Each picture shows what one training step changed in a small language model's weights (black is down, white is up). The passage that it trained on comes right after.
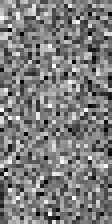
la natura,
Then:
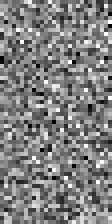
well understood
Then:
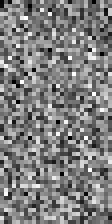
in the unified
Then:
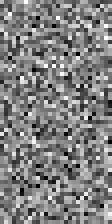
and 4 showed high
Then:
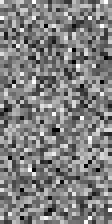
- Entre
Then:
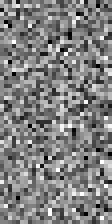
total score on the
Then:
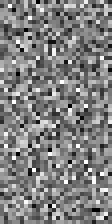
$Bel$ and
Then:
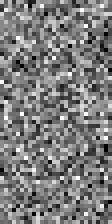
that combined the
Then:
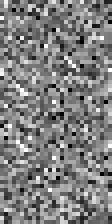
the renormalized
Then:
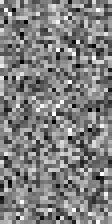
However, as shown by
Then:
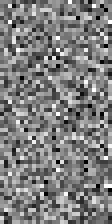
the dark. The
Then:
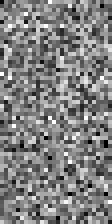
Procedures, test
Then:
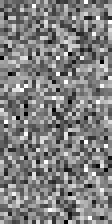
B. dan
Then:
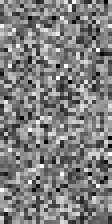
in this section
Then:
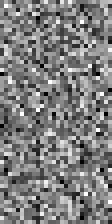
finance, we are
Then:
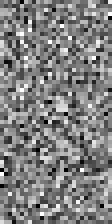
happening –
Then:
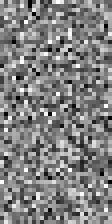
explored by
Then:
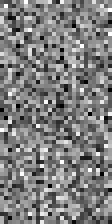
generic for small
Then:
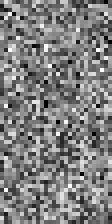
in smart
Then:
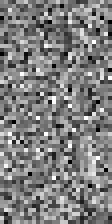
e eficaz,
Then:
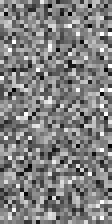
choice of
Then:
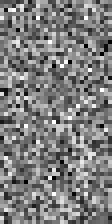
be categorized
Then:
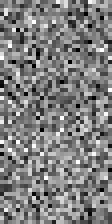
\pi$ with the
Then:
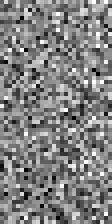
% You
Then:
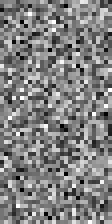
same redshift.
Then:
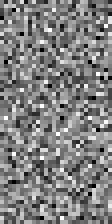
doing this it
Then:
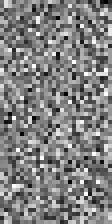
during sports
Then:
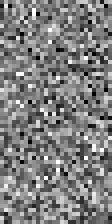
the researcher
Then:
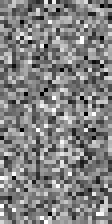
the central
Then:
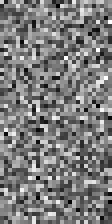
sent to the
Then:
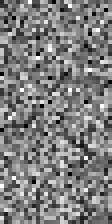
apply the data
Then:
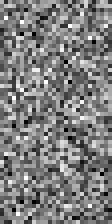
expressed as
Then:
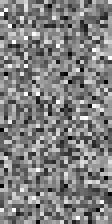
reviewed the
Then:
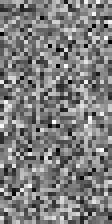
in each group=
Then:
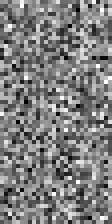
Temur. –
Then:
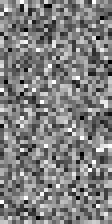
have small deviation
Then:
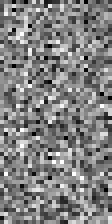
spectrale a
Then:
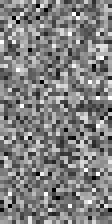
of research software
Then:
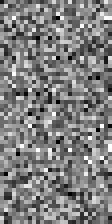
compreensão e
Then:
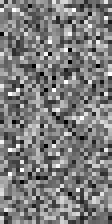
trimitere de
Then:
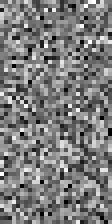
experimentale pun
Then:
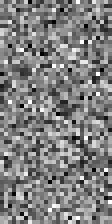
an example of
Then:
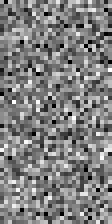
content latency
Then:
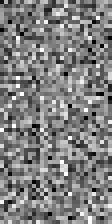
repressão, o
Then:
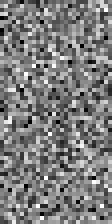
spacing for
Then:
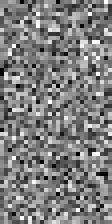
term takes the
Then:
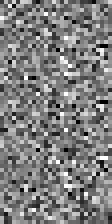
Asian or Asian
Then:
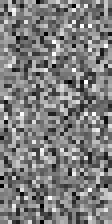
le frane
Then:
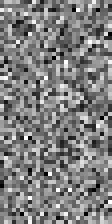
of the solution in
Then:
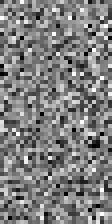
X., Wang
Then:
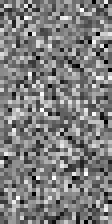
focus of
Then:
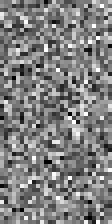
жана VR
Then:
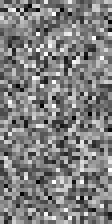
smaller and bar
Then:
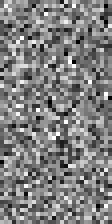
or a shift of
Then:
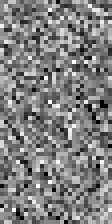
it, are used in
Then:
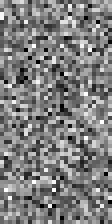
RASS data and
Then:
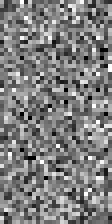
a small $\eta$
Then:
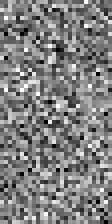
ha sido
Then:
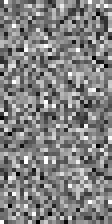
Va :
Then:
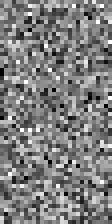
main initiatives in
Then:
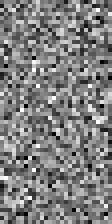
and Methods
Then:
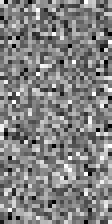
contesta correos
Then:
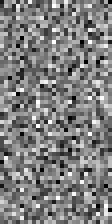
robot et la
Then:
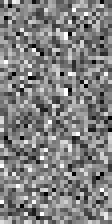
have enabled
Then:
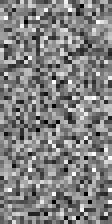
and delayed
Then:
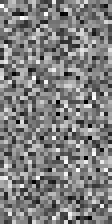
field data. The
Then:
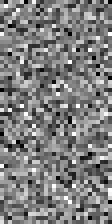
qanday da
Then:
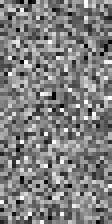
be simpler,
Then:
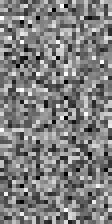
°C. The
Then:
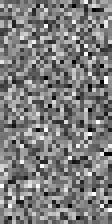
am aware; so
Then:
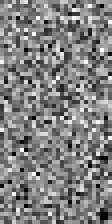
is but a particular
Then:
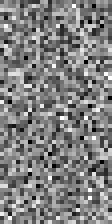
secular variation in
